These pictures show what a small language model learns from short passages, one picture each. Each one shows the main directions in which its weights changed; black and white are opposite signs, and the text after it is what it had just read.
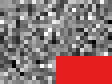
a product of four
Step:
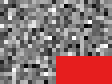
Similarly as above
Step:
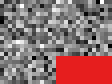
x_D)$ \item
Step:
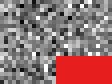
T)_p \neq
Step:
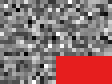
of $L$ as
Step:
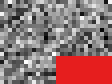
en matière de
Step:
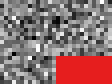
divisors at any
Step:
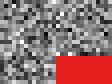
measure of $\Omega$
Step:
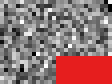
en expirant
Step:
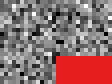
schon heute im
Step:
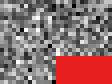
$p_n$ and
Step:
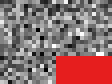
English]. -
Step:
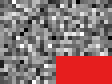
if $n$ is
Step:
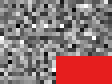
o professor a
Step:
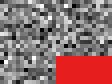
sr\}$. Since
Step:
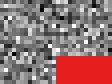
Comparativo de
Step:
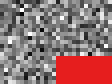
the distribution of these
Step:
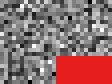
any piecewise
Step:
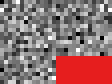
to express product
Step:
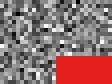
element of the free
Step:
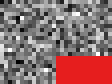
for small support.
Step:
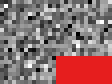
twist by a line
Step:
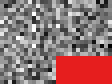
diagram along the
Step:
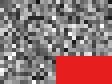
9 ойида
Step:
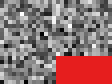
ser programadas en
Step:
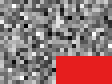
ABC faces
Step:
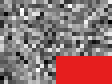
of an intersection and
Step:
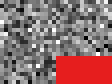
factorise par le
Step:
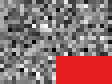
in theorem b that the
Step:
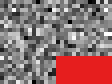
те, кто
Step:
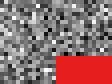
tabiiyot va
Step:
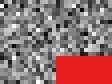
on Riemann
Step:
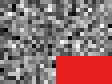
structure, then for every
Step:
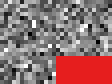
zum Schweizer
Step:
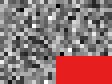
even, say
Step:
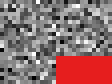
на высоте
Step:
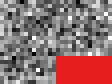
Brasil. A
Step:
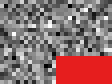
it is proved.
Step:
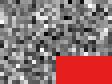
contraction. The
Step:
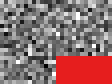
for $N\geq
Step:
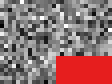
bagian dari
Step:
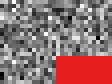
system it is assumed that
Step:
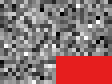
h}_i$ are
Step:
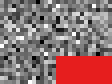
з нашої
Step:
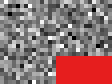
can be large,
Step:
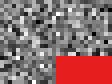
Analogous to the
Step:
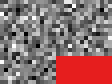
The detail of
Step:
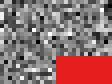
\quad \forall i
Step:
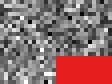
in Lavecchia
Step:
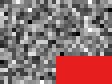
has $$0\leq
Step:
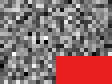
descoberta da
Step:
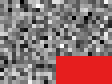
População em
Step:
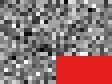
Constitution of the
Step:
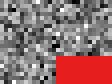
період XII
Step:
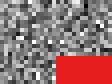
in terms of the
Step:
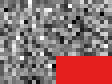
illustrative system
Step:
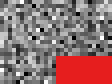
simplificar o
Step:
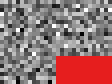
we have to overcome
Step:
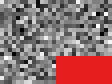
a comparison with
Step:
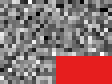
described in
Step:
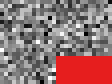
c]$ be a model
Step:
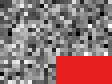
de Osuna.
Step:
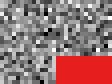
a Legendrian
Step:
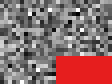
the columns, one
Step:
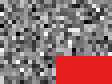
all images have
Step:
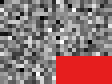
equivalent to the problem
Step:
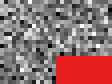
vê obrigada
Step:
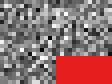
data applications;
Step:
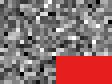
a metaphor for
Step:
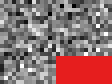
all $D\in
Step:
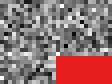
shown in Figure
